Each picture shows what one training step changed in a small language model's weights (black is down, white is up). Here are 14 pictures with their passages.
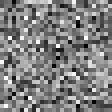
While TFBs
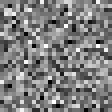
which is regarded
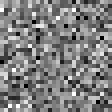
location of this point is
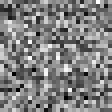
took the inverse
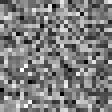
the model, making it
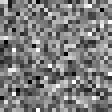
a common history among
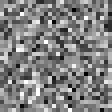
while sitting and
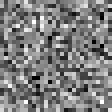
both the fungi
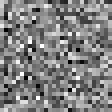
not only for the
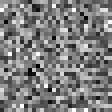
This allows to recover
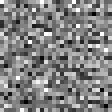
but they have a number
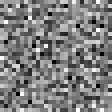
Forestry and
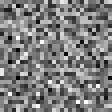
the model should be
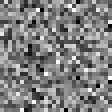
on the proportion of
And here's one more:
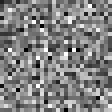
meson effective
